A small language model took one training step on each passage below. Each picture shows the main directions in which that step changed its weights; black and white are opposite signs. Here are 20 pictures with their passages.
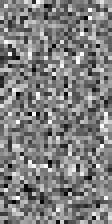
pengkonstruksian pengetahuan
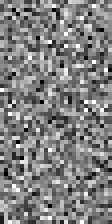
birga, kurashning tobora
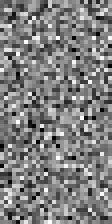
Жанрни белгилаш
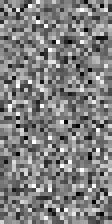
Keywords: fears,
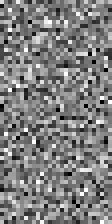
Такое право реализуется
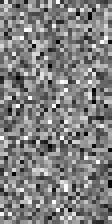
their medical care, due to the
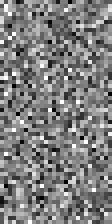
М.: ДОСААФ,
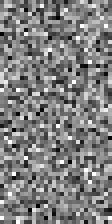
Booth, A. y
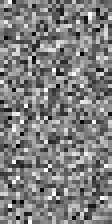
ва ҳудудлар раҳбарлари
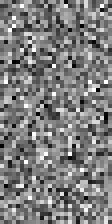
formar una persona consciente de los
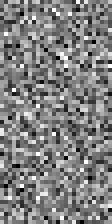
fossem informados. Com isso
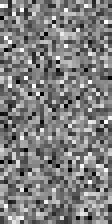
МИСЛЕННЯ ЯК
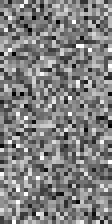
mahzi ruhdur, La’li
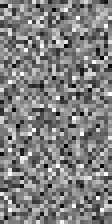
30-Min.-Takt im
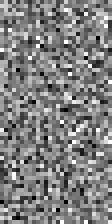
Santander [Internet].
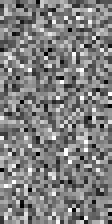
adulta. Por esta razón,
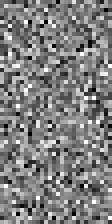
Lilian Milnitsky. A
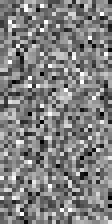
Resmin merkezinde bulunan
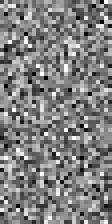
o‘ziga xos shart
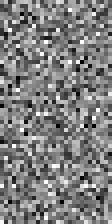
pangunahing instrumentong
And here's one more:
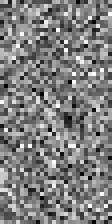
al fondo, el debate se
